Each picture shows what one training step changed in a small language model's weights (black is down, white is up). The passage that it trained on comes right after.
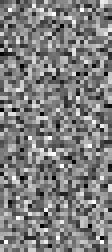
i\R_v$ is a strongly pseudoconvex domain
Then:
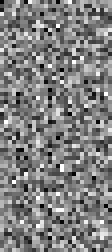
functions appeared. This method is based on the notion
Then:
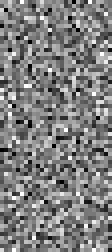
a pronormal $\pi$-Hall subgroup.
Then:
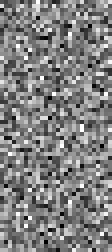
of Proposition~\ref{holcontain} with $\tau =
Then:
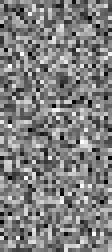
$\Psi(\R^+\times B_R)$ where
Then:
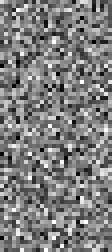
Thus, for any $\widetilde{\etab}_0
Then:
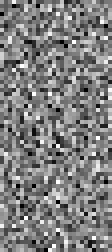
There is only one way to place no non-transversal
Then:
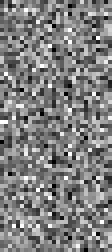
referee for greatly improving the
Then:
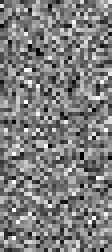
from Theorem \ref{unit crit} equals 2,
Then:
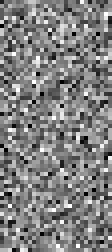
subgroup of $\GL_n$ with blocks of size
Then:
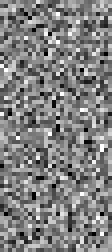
that: \begin{description} \item[(i)]
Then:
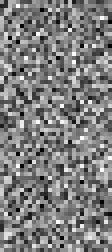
parameters \citep{huang2024,wang2024}.
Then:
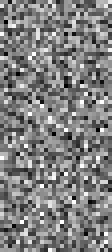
space of Weyl tensors is irreducible under
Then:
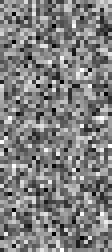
{\small{ $^{\rm b}$Department of Mathematical
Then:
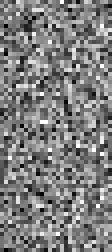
to achieve superior core quality, as demonstrated in
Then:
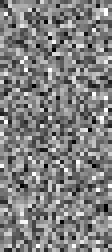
such that $$\Gamma g=\Sigma,\quad \Sigma
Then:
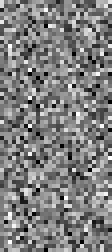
similar search procedure as Bacher, Kauers,
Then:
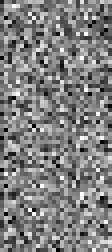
\bs{x} \in \argmin
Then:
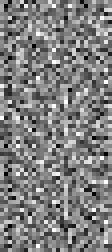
allow to take advantage of the geometric or graph informations in
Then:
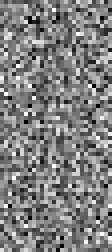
equations $D\ell_{n,T}(\vartheta
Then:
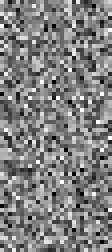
stress-strength reliability under
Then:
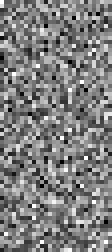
identified in \cite {MR0020996} together with
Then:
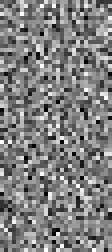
-dm+1$, while the second holds for
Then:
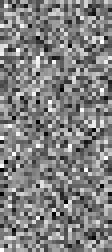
of all continuous curves which join the boundaries $\partial
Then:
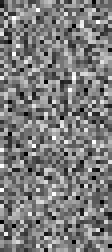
initial tiling constructed in \cite{L3},
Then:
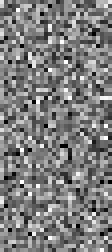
known whether there exists any rational Diophantine
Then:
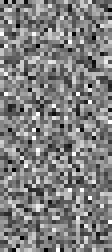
multi-step predictions of the refined model,
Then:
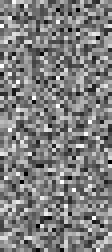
four subsections, we will calculate the distance spectra and
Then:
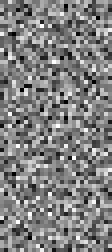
an ordinary scheme. Conversely a closed subscheme that is
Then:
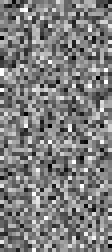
We show this by showing that the Jones polynomial of
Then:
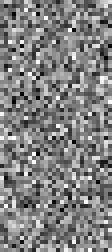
Mirmiran} \address{Department of Mathematics,\\
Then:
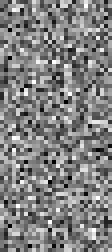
class of three points on $C'$. Conversely, by
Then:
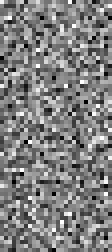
\cite{Shch98}) is hampered
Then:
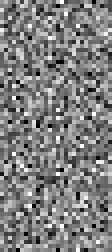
belongs to $\eko x\cup \eko
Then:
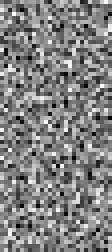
to $E_x$ and $B$ coincide
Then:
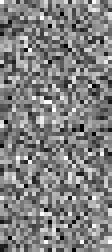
with our Theorem \ref{MEFORH},
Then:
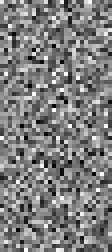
the factorization $(\ref{finaldia3})$, by
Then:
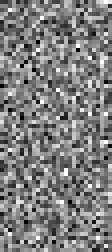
\in \mathcal{G}^*$ by the
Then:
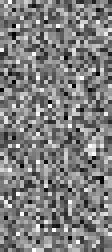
their multiplicities in the second jet scheme of the example
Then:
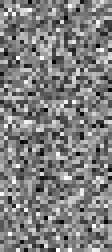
for each $j\le k$. Hence
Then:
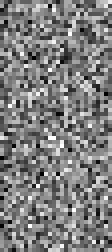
on $\mathcal{P}$ that are not purple at
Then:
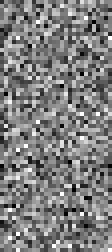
\cite{RG} page 942, formula
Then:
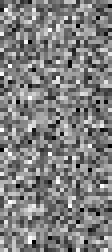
if $a$ and $b$ are both lies in
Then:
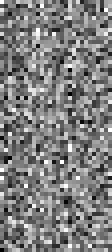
of Puerto Rico at Mayaguez
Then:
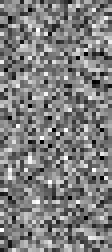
support base of a functional equation arising from multiplication of quantum
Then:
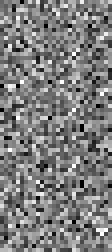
Theorem~\ref{theorem:general e score} with
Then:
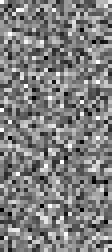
Moreover, for any $x$ such that
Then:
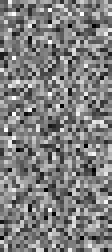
a union of four lines. If suffices to observe that every
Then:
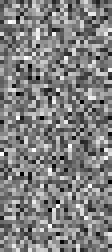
of the mean) of interarrival or service times.
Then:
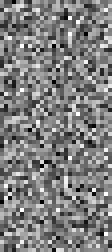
in the upper limit of the outer sum, and in
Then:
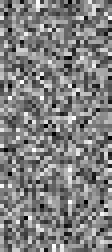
extension is considered in Section 5. Besides being of
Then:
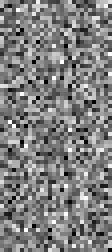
of International Studies\\\newline Toyama
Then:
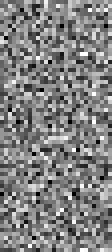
cohomology. \bp \label{K2 =
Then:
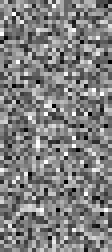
integer. Then there exists an $N$-tiling of
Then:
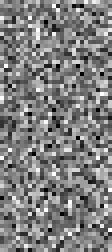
of right multiplication by $1-h$ is invertible in
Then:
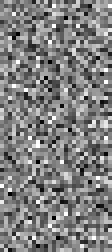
it contains an element $F$ of square $-10$,
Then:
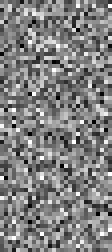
$M^{j_0}$ minimisant
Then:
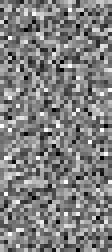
$k$, we can see that $w$ is bounded
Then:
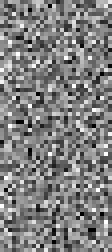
has a zero Lyapunov exponent along the flow direction.
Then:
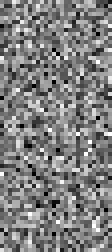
need to verify that the exact sequence $$0\rightarrow
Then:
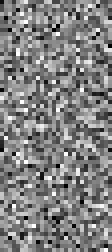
can select $C=\frac{\left\lVert
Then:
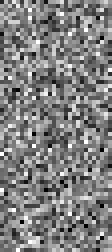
Global basis functions are (left:) cubic
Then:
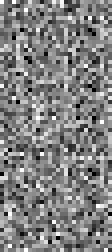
Theorem of Calculus \bean &&0=
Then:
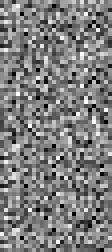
\end{aligned} \end{equation} Using
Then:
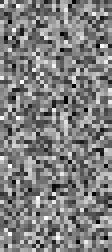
is the projection of \( d \) onto \( L \)
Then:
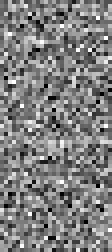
space, $Y$ is the output space, $x
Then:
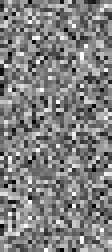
write \eqref{lincomb} as
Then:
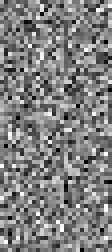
can be continued meromorphically to $\Re
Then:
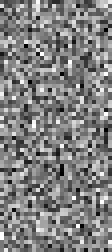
of $\widetilde{G}^W_+$ and
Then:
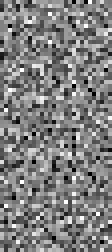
a graph model for $p$-branes in a
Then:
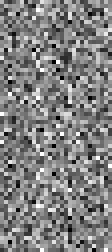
the hemicube), and the group
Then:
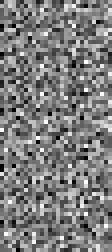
e f + b d e f$, $B=a
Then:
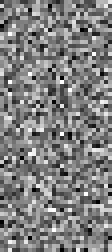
from the lattice $A_n$ for the latter lattice
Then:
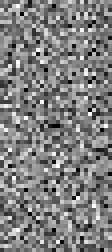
\end{equation} where $C$ is independent of
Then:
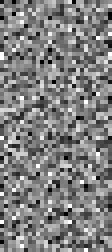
formülünü elde
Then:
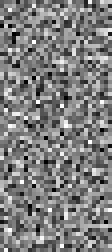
L$ corresponds to a path $p$ at depth
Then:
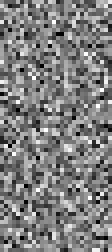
obtain \[\sum_{x\in \cX}
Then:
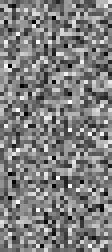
the choice of the weight $w$. Namely, if the
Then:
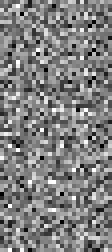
\end{equation} where $\phi_0$ is
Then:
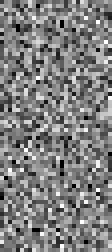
\chi(\R^n \setminus \Acal)
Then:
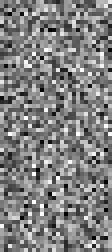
will be needed to determine the X-complex of
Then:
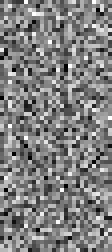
to zero as $n\to +\infty $ (or
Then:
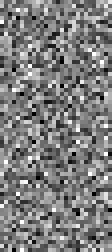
only difference is that the sequence $\left\{
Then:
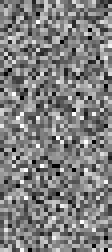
\EEE we have $\bfT_{s\to
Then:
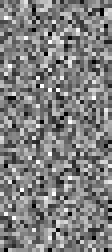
that one can reduce the general case to the case of
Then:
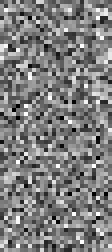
Any continuous function $f: H \rightarrow \mathbb
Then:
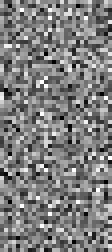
theorem gives Huisman's theorem for
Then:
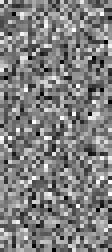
we consider the discretization of the Timoshenko
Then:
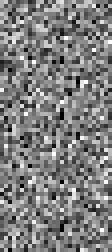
closure of $\Delta_1$, we have
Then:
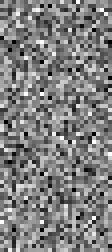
following nonlinear algebraic equation system \eqref{PCG}, which
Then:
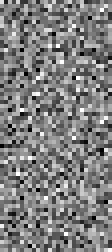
\eqref{eq:fadapt}. The main difference
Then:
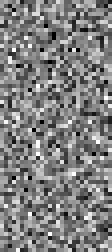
must be of the same size. This completes the proof of
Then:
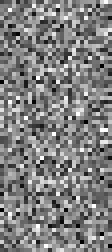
Z_p$ is defined as the limit of those
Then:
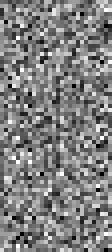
$\lambda_{\rm min} \leq \beta$. This
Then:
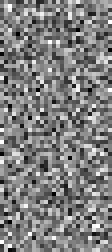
to approximate a given K\"ahler potential $K$ with
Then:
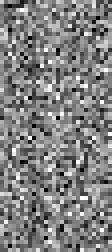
For example, $\BBrest(D)$ is empty if
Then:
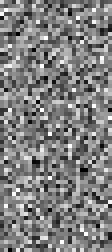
main result in two cases: $d=2$ and
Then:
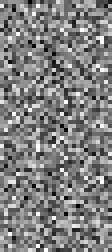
whose vertex set is the disjoint union of the vertex sets of
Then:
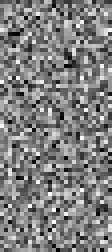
Levi factor and $\uu$ the unipotent part.
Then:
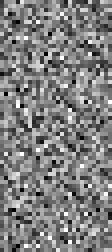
that \bel{sub-Nf}
